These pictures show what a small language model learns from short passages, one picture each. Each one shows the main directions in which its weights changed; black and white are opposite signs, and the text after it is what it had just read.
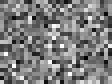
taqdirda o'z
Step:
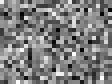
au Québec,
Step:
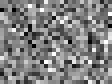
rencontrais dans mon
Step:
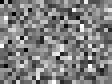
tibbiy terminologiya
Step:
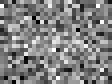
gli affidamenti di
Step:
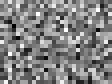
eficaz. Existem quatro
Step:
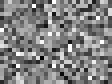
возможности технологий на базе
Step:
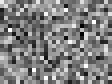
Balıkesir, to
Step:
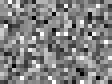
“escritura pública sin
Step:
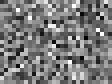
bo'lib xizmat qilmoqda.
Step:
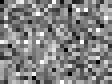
5. Центральный
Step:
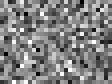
Nazis. Z.
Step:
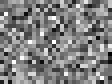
diffuziya sharoitida
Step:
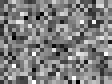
cada persona, sea esta
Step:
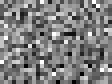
لان الإفصاح
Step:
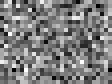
entra no mercado de trabalho há
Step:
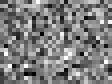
teknologi yang semakin
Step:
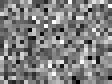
Yönetimi ve
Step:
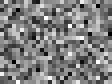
va jadal rivojlanishi uning
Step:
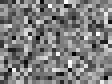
care sunt asociate cu
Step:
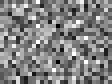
**Programa Nacional de
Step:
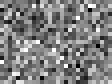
του συστήματος.
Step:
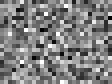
brauche (s.
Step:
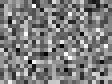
социологии, акмеологии,
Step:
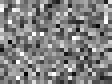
ставок митних
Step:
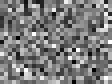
qiladigan fandır.
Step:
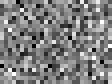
in languages of different
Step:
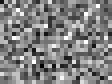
что толерантного человека
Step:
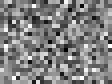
polimerización o luego
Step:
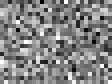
Table 2. Methodology
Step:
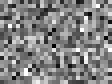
Y., Uscul B.,
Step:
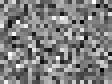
paper is to establish
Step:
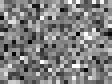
va Hazorasp
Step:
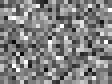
qonuniy asoslar
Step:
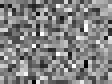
de accionar este derecho
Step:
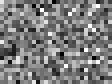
условий выращивания и
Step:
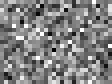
jak owady
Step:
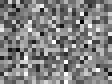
Abdou Moumouni
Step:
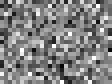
University of Technology and
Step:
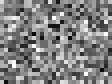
usullari o'zgarishi va
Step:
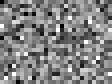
sind gefordert,
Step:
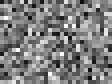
PELLEI, M.,
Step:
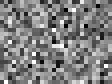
dentro el pecho... D.
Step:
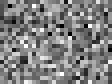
space, one needs
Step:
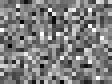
de răspuns poate
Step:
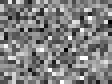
yuragida o'z
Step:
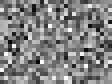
kullanımı veya estetik
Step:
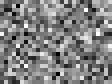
el diseño de currículos
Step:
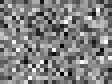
pengujian Sistem
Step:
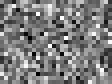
шляхів ще
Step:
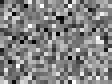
acude por conflictos con
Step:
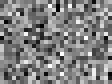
pode ser caracterizada como uma
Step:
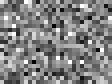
o'qitish usullari har
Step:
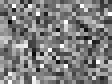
travers la délibération
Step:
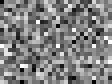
as definições são precisas —
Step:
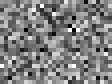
où le niveau en
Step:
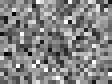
que entre ellos solos pueden
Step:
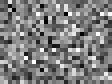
Institute of Grain and
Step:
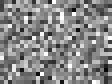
в том числе и в
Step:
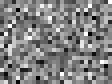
модулі в програми
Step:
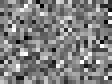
pour le système
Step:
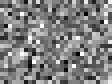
асосий тушунча
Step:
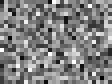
медицинском осмотре, вы
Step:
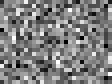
*Центр научных
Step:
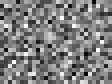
de niveaus van de
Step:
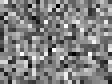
jóvenes mantienen
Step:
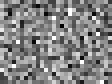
мистецтва, які
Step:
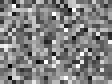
sempre più lontano
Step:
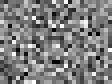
Peneliti selanjutnya
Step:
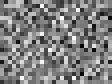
Iroda – harbiy
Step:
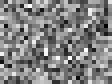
kod obavljanja
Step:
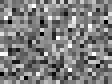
простой деревянный
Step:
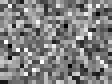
disease: a systematic
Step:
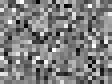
М., Иноуэ
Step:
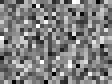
T. Milliy axloqiy
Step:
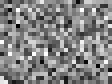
schema kritisch
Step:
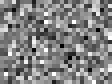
azot miqdori,
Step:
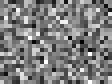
não se é. Ao
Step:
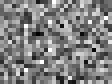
dan hasil pengelasan.
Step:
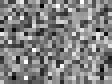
Professor Doniyorov S.
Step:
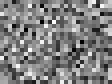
Sekali 3.6.
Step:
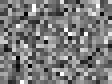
precariedad en la
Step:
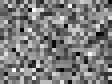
el sector 6 no se
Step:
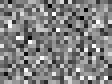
escolaridade, também é um
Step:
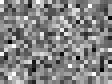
palhaço; hospital
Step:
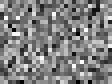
jedes beliebige
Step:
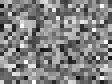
que salió mal?
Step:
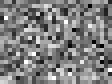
можливі стратегії
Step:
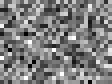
the people. While
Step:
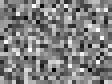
Demir & Yıldırım
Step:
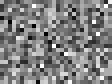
поставщика дополнительного
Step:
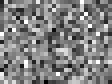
подразумевает под собой
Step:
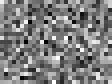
17. Adinolfi,
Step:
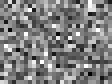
general, con insumos
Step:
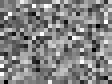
потребляемых импортных
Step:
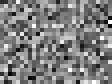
la sexta de su tipo
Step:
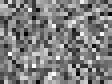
el ámbito legal,
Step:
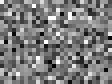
يعتبر أحد
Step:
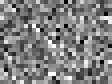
is one or another form of
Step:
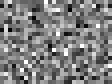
escolhido porque, além de
